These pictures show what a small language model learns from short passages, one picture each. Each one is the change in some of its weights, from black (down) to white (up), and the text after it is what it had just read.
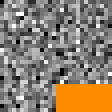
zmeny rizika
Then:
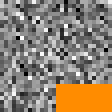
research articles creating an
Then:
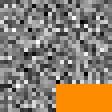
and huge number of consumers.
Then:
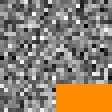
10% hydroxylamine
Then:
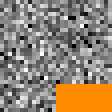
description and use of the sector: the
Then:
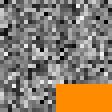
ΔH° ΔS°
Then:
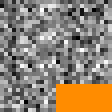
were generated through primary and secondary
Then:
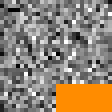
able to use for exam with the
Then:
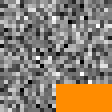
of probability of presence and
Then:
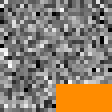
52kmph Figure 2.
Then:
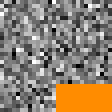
precursor to later school
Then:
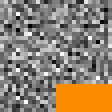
Yampí. Con respecto a
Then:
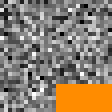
The misdiagnosed
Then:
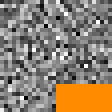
npr. ločijo
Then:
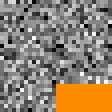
not easily transferable to the
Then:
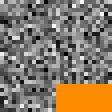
bactérias desprovidas de
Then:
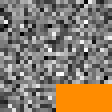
with OPC primers: Lane
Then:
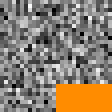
PDFs and successful
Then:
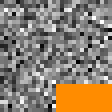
in Granada started with
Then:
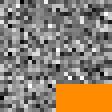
baholashi va ularni
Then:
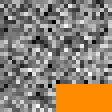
, τ^t and τ^b are
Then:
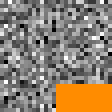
een financieringsmuis
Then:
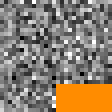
o mito da Unidade,
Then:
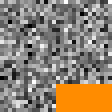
board games in teaching.
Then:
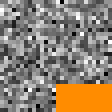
aesthetic, educational, and
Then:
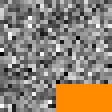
on the productivity and production
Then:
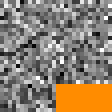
Iqtisodiy muvozanat
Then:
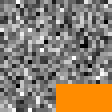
of Minangkabau cultural actors
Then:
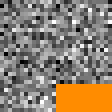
a directional radiation pattern,
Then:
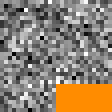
HAsfc36 Asfc
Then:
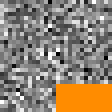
the university's role in the current
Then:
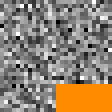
positive and significant influence on Customer
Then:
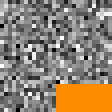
A. Vladimir,
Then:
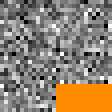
ishga solib foydalangan.
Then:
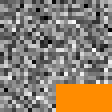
Bu, ayniqsa, tilning
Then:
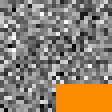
conteneurs* [PhD
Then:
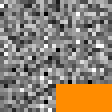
thereby initiating the gene
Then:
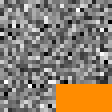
knowledge reuse. - To make
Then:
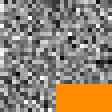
that the world itself is part of the
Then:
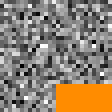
defect Strain energy distribution < 1h
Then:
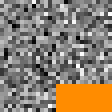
En outre, la vente se
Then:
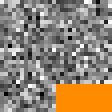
and two hands; - throwing
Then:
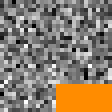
holding periods of 1,
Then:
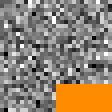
α - температурный
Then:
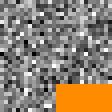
investments. Next, the
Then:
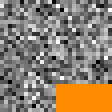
maqsadida O'zbekistonda ham
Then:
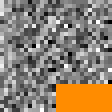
a financial reality inconsistent
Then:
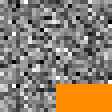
E, Community Empowerment
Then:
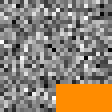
University, Aarhus,
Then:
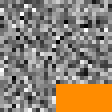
categorization, which provides responses
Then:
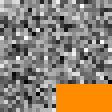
supports value-based branding
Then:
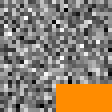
Vol. G] el autor
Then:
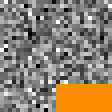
such as hemiplegia.
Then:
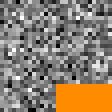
impaired glucose
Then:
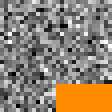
означает не только
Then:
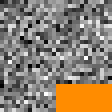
function of increasing presentation level
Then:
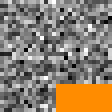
población de estudio fue
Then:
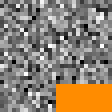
Publish Document information
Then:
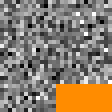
inefficiencies and limits
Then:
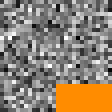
and SSC and ensure the production of
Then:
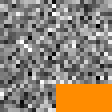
reprezintă capacitatea
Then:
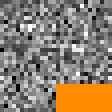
its complex with vanadium(V).
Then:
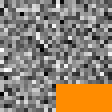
guruhlari ishtirokida
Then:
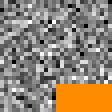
vector FT Time step factor
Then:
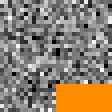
fallen since 1947; for
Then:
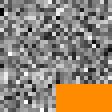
but I felt that disaster
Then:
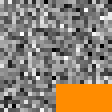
vegetable planting is the
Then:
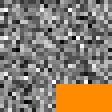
dan saluran air yang
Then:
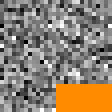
evaluated by the 1RM estimated
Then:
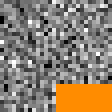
are balanced to match the
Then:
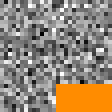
в частині організації
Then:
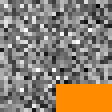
au rythme du jeu et
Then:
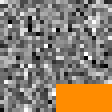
& its availability Yes Land area
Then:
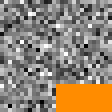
on radio waves. The
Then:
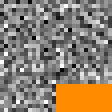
der Wissenschaften zu
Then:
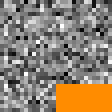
la dignidad y a la integridad
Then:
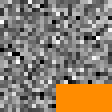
qanoatlantira oladi.
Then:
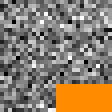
of the inner electrode caused
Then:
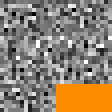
bilan bog'liq bo'lgan
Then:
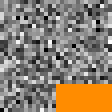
himoyaga muhtoj
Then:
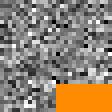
proximity 2.3.1
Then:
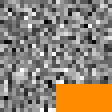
the interaction between Chinese and
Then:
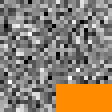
D.N., The early development of
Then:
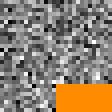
revealed a significant relationship between
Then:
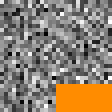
matters. *FASEB
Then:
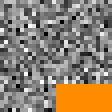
of writing. IV was
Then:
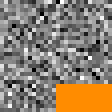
va mashqni tashkil qilish metodi
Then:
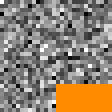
form different sources⁵. The effects of
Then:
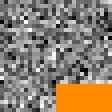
prepared surfaces when determining
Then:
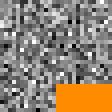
«План занятий» на
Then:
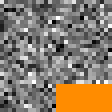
racconto *Luce
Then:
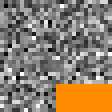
participantes pela proximidade com a
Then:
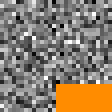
evoke enjoyment,
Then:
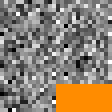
control interno en la firma de
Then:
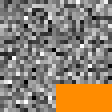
majority of respondents were male which
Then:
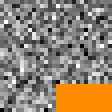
and tectonics. Current research
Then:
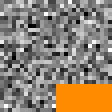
modern world, the security and
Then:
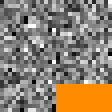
O bundle aborda um
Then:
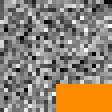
determine the correctness of the
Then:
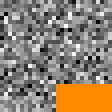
was used to make a phosphate
